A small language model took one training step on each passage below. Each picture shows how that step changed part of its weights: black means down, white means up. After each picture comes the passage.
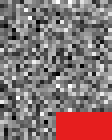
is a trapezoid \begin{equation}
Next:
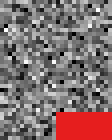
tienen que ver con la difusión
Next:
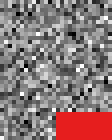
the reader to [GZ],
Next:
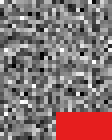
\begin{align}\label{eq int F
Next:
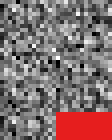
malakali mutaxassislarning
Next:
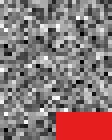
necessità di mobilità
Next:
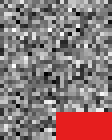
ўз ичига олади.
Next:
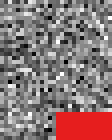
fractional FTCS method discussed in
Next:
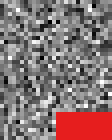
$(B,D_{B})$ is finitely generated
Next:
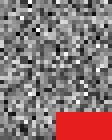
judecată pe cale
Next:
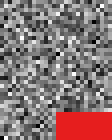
operator in $L^2_\mu$:
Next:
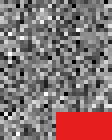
Dar jabón = Adular A +
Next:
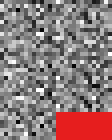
the left and right singular vectors of a
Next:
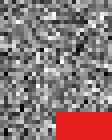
de cinco días (Instituto
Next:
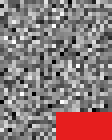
the restriction of the matrix $S$ to
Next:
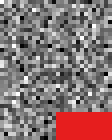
and motivation variables has a significant
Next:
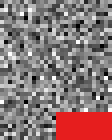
L^1 . $$ Let us now state precisely
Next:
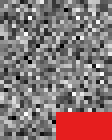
se perfecționează,
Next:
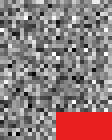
the QC-structure is locally
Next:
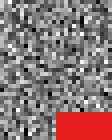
purpose of this paper is to describe and
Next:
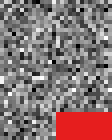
ruin model with resampling]{A
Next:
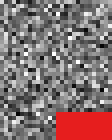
подразделяя её на
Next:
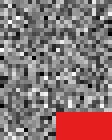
of an expanding map of the interval which
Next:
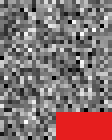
shirin makkajo‘xori
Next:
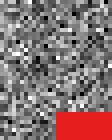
in pediatric patients presenting
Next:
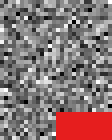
and their chemical composition. Nutritive
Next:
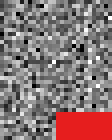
function, performance, and spasticity in
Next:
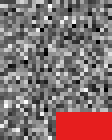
\tilde\Phi_m}{\partial V}
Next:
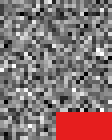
natural injections. \end{remark}
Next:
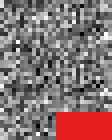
- d} \qquad \text{as } t
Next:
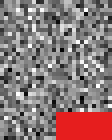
tradición, la naturaleza y el
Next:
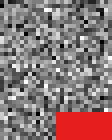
affectent les résultats
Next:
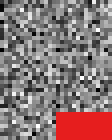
faoliyatini xisobga olgan
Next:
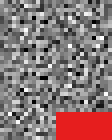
competente y optimizar los procesos de
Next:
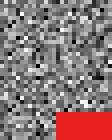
los recursos multimedia"
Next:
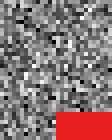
sees that the entries are integers.
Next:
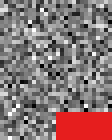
Harnack's inequalities. The main
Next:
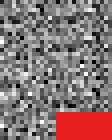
melaksanakan kebijakan
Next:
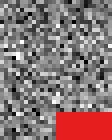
siguranță cu caracter
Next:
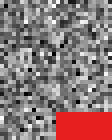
„a marxizmus kis
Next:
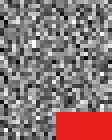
in the derivative at the matching point
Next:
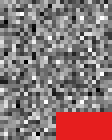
que o DEFs são mais
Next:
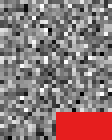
asosiy maqsad yosh
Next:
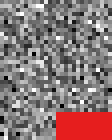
S. et al. The specifics of
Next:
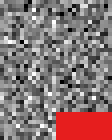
grids are illustrated in Figure
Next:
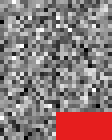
-лактамаз розширеного
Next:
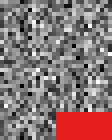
was established, is verified.
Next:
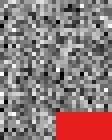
тизим этишмаслиги
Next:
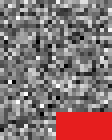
are \begin{equation} \bar Q_{\Delta
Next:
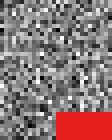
человека фразеология –
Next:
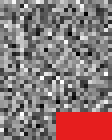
conversation lead directly to the idea
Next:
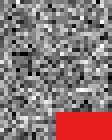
qaratishni to'xtatdi.
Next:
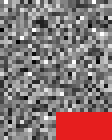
takomillashtirish 589 Raxmonov
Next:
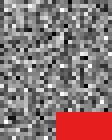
*Behaviour Research and
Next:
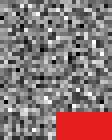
irreducible in $R[x]$,
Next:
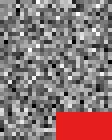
$$ the $A$-groups of $\Delta$,
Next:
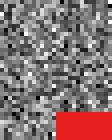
и инструментальных исследованиях
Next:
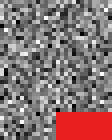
бир ҳол бўлиб
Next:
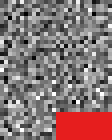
these different phenomena are described by the
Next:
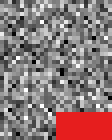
trajectory ruled surface is given
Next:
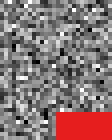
proceso para la hidroconversión de
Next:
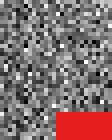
существенно схожи с
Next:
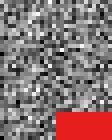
below: \allowdisplaybreaks
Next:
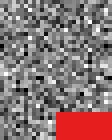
e 'reale', benché
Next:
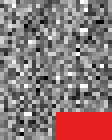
residuales producto del proceso de
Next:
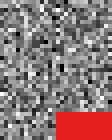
the number of cells (or degree of
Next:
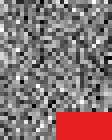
Then $$f_v(g\,\varepsilon) =
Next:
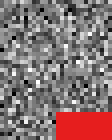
beim Umgang mit diesen
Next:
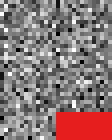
интерактивной работы.
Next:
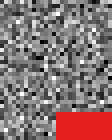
any $a\in \C$ and
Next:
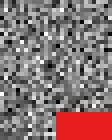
domain of $z$ for which the series converges
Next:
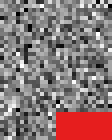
average $\av[\type]{F}$
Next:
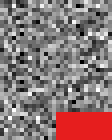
Jamg'arma orttirmasi
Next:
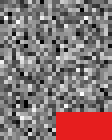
there reasonable conditions that guarantee
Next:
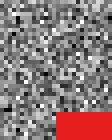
дәуир, текстте
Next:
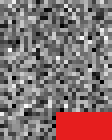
ko'rsatkichlar orqali
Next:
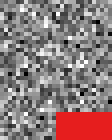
правильність погляду М.
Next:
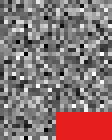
pochłaniająca energię
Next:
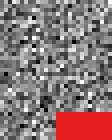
далада. (Аслида
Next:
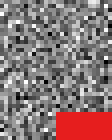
any fixed integer $k\geq 2$, we have
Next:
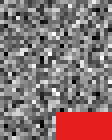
admirons-nous davantage
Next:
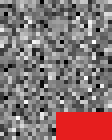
to show that if $S \in \;
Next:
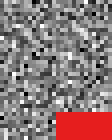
de iniciar la investigación. -
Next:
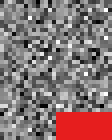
colonial e valorizando elementos que
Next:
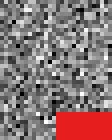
profilaktikasiga qaratilgan
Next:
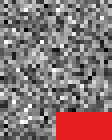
such that $x_j>0$, so
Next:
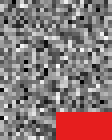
de decisiones, son leídas como
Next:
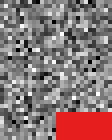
nuestro *remix* Un
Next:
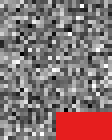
norme u}).\par By Sobolev
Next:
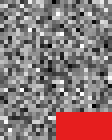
da Praça da República em
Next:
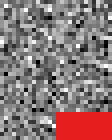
koncentrace sodíku v
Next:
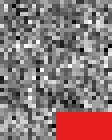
down. This study was approved by the
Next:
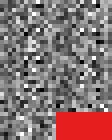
bir xil bitimga erishishdan
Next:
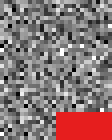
variety with support $X$}. In this
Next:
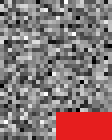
that of ASM I except that in
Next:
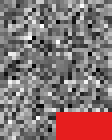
Seit 2018 existiert eine
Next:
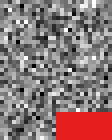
$4$-dimensional polyhedron
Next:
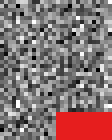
$x \in \Omega, \ t \in
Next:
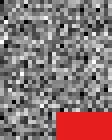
świętości, czynienie
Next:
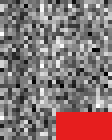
e do Tema 825 RG do
